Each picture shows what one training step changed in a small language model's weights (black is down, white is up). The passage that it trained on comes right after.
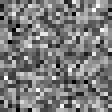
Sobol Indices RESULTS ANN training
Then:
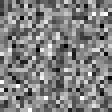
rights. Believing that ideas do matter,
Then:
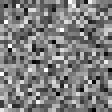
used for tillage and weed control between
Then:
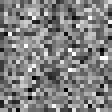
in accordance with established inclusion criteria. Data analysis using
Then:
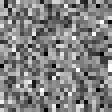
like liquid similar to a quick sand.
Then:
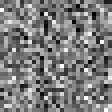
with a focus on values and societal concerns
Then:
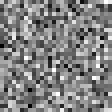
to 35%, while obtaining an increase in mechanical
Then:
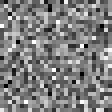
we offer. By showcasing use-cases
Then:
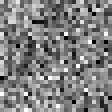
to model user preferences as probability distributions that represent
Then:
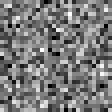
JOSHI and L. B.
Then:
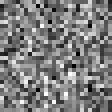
their work to the Track and participated in
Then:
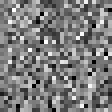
of information and cultural differences. This also includes –
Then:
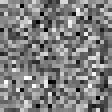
and non-digital world? Or, have
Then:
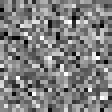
productive work. Problem-solving
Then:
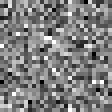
pile diameters of up to 700
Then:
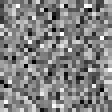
relationship between internal auditing and cybersecurity provides
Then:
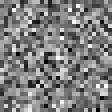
of drama and deep significance concealed in
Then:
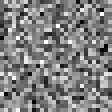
general rule, be paired with a comprehensive set
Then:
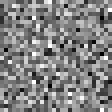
COVID-19 patients using chest X-ray
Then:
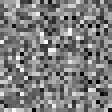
in our experiments, noticed two peaks in the
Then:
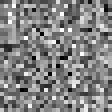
they had 9 mm in diameter. Moreover, we
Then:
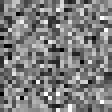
The farmer prepares his/her field
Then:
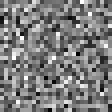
Positive associations and images .302**
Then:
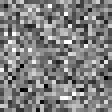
courses and some its courses have same subjects but different
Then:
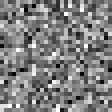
April is the hottest month of the year
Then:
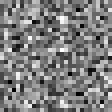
in collaborative projects. By improving the ability to track
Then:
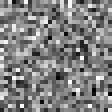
mg/ml Table 4 Minimum
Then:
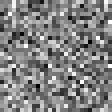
magnitude decreases. The circulation and strength of the
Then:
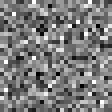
Unrelieved pain can deprive female
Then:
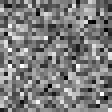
in the citation of books and articles in
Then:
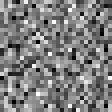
of debilitating stress, depression and
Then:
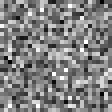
respect to their processability, focusing on extrusion
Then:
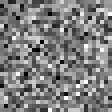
of the first diverticulum. Sigmoid
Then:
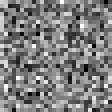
enemies—about building this
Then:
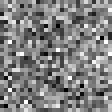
vegetation alone. Soil moisture, for
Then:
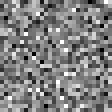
of the best bacterial strain for mitigating the
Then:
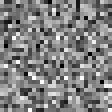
through a longitudinal study of the
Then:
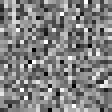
increase from 0 to 0.35, but increase
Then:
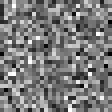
wheels or footwear. As the plant
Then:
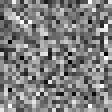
was obtained. In accumulation, the researchers
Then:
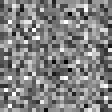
their influence on the quality of assessment of the operational
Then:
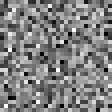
system. More precisely the method states that the
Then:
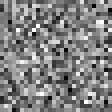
U/L. In subgroup A OG
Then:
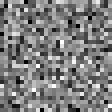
teeth with mechanical pulp exposure during caries
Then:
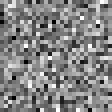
dry acetone (80.0 ml), and
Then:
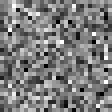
reliability test, Perception of Seriousness,
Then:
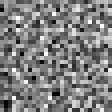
(2017). “Parametric Study and Design
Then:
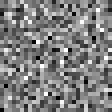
competitive set-up. In this competitive environment,
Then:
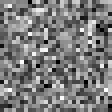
is similar to *M. hmong*
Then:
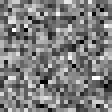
to considerable differences in truffle yields.
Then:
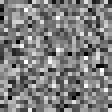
software (Arterys MICA
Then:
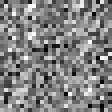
to one variable) Comparative effectiveness of
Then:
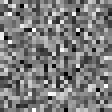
until the very end, but I am sure
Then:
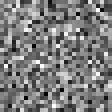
in providing strength to the fiber itself, and is
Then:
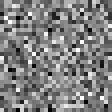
oral communication setting, these canons are applicable to
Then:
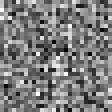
*Thymus hyemalis*
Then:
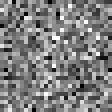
marketing campaigns, loyalty
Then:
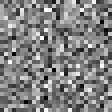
are performed with modular synthesizers,
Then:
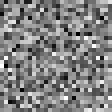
lease security for a very long year, until
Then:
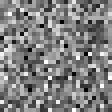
shown for stress-strain curves, fiber angle
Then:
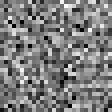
reactions, N_{KD} as the number
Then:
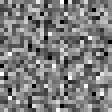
and actionable approach, PROMISCES
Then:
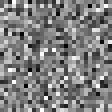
able to channel the same energy towards his/her
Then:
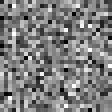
quoted 90% of the pathological
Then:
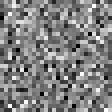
scale, e.g. secondary care,
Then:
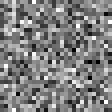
uninterrupted movement of vehicles rather than
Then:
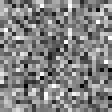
= \text{sensor size}
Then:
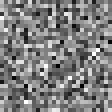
McMahon FG, Vargas
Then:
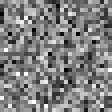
tool. At the end of the project, their
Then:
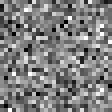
Project Integrated Exit Programme for Prison
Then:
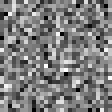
score is the average of the constructs that
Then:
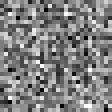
existing studies [5]. Fig. 9 Different
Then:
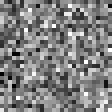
three categories: 1. Croatian
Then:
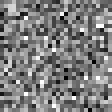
response is also simultaneously excited, which leads to
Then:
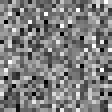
together so that a small item, such as
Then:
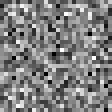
SA Mean 5 The bank's network infrastructure provides
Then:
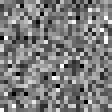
and organizations to achieve greater innovation and productivity—as
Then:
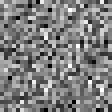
supply Working conditions Equipment operating hours
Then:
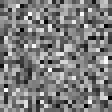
problem-solving during the implementation stage of our
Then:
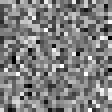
risk factors for computer vision syndrome.
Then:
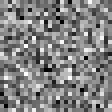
proposed by Chordia et al.
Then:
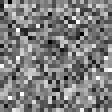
The last question was an open question, in which
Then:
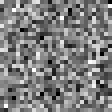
for flexibility in assessment formats, instructors can assess
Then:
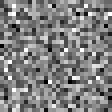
three main objectives: 1. Mapping the dynamics
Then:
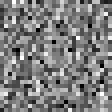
studied thermally treated amorphous
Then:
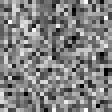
the disability of a learner. Another discovery was
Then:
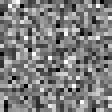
algorithm. The algorithm is simple, rugged
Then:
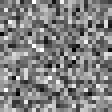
prime numbers. By analyzing the Ratios
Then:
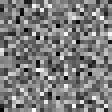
intricate gas-liquid
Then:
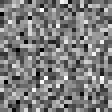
cause of their maternal and infant
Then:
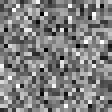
of their participation, in a manner and procedure defined
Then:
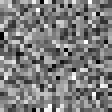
Training CRP C-Reactive Protein
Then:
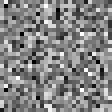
derives its importance from its tuberous
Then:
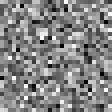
for secure communication of confidential data. The
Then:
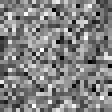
and cell death mechanism^{40–43}. It
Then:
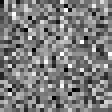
Iran. *Sports Management Studies*,
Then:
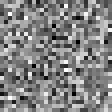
moment for first excited state is given by
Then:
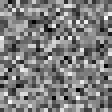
producer at the beginning of his interview.
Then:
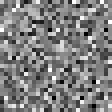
for cloud infrastructure computing, storage, and
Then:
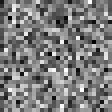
analysis, Writing – original draft,
